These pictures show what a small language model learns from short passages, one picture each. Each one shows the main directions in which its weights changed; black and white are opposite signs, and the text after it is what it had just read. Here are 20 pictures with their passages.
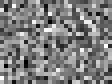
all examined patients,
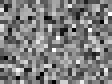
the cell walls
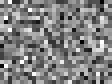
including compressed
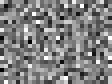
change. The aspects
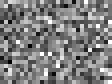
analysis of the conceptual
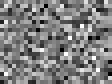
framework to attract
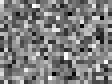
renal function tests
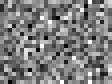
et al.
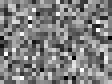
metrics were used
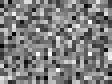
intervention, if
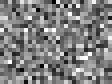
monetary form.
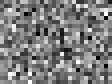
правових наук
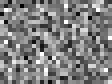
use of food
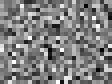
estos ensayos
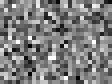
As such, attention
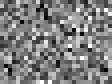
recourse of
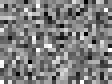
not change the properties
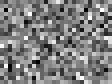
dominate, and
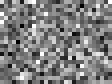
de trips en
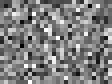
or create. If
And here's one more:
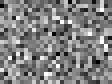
está representado
